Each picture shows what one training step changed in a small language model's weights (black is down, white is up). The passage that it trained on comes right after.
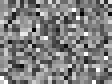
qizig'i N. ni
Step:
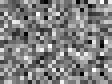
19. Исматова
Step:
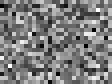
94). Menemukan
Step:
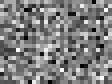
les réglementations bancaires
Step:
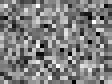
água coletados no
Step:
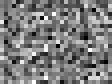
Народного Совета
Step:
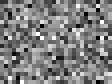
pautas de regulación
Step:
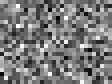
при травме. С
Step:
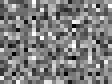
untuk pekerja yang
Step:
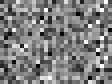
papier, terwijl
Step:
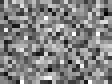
matni" prototip
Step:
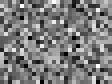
Norkulov U.,
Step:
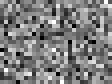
des NÖ Roten
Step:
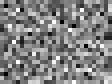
mass, grain,
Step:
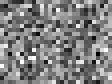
philosophy of complexity,
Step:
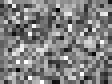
в процессе запоминания и
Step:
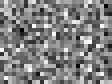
же формы, содержащие
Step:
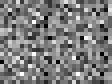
masalalardir. Ushbu masalalar
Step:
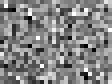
and has meaning or significance
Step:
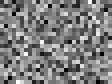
dada a natureza de uma
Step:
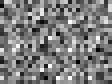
hamma (narsa)dan
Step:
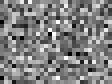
investitsiyalarning oqib
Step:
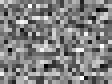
механизм корпоративного управления
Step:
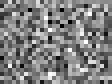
de testes psicológicos 2025
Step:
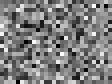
verdadeiro valor na sociedade como
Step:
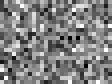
erkaklar uchun teng
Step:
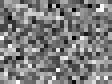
obras, quantas
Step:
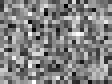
натижалари асосасида
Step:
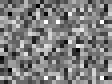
producción de bienes y
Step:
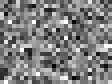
de Portugal para a
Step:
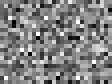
xos jihatlari keltirib
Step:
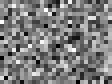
haber formulado la necesidad
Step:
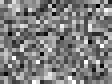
fret s'entendent
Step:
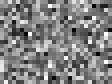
нарушением сердечного
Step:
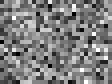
necessari per la pratica
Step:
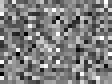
ele foi executado em
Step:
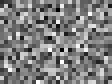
a reafirmar la
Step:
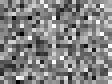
untuk melihat parade
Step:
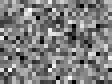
Republik Indonesia. Komisi
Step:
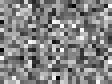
України, а в окремих
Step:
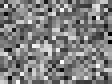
uchun o'rtacha uzish
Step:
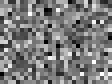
da tese segundo a qual os
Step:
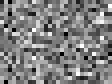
эканлигини инобатга
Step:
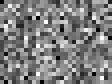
desafios e oportunidades
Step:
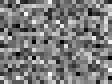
en cada paciente. En el
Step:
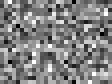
(of) tashkil topgan
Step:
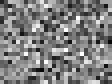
при изменении параметров
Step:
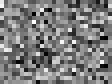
одна з головних
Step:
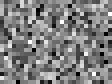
o microcomputador seja
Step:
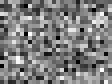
боғлиқ. Пахта
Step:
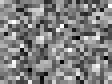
зокрема, до того, що
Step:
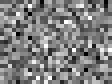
Factores Económicos
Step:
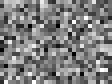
noch erhalten und
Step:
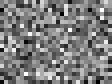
à exposição de danças
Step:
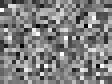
Durante suas interações no
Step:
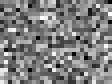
alta intensidad. En
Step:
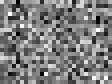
Experiment: Primary
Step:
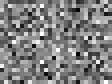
importante del estudio es que el
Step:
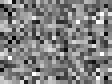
madaniy moslashuvning
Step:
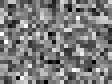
ривожланиш сари йўл
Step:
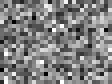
qanday munosabatda bo'lishi,
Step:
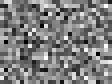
Fausts Wette.
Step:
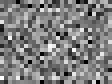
de las metas recomendadas
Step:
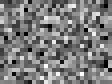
"democraticamente" pela
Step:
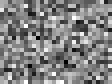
активності фіброзу,
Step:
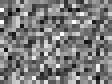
efectuará un análisis de
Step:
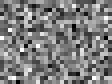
alusão aos eventos
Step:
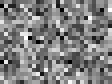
foydalanishimiz lozim. Ular:
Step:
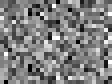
qo‘llashi mumkin.
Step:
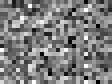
в процесі становлення
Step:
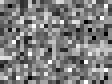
полный набор опасных
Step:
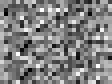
el artículo 8. Sin embargo,
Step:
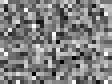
lozimki, Tilning
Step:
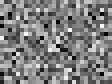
contenido de humedad no
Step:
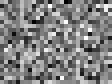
όλων των
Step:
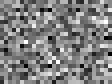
haqidagi bilimlarini tashkil etish va
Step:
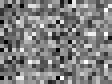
единиц вторичной
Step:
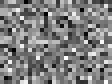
zich vnl. op
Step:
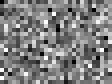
маълумотлари. Бу
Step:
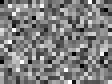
garantir que a sua percepção
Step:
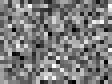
простой, я бы даже
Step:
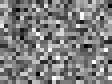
uma briga entre parte do
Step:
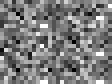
menghasilkan sebuah
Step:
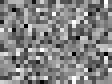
o‘zbek xalqining eng
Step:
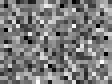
Bapna, M., &
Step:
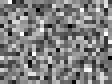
и некоторые особенности
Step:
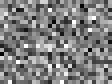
à l'extérieur
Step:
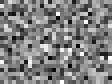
va manfaatlarini himoya
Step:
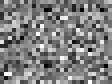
kunda jahonda yuz
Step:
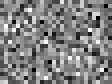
pas vraiment forte pour
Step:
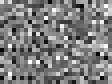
presents the impact of weed
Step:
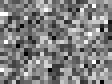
desenvolvido em parceria
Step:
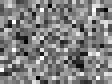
– kinofilmlarda
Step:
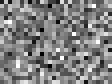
perspectiva da comunidade sobre a
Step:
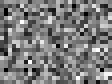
Modelo de Walton
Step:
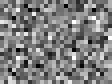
инвестиционный фонд.
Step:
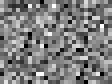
проучване -
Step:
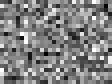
outros locais. Promover
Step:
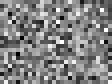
alto valor agregado
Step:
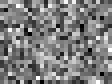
of autism and developmental
